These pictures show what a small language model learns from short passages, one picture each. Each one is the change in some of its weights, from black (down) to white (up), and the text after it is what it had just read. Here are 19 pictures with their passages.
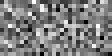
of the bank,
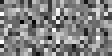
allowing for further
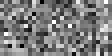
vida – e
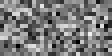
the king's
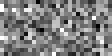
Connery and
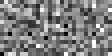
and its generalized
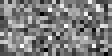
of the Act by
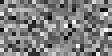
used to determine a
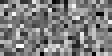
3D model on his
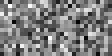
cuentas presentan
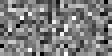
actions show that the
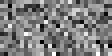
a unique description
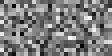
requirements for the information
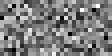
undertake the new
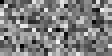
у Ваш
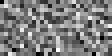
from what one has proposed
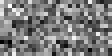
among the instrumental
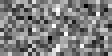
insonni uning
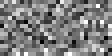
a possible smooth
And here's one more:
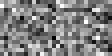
Medical College
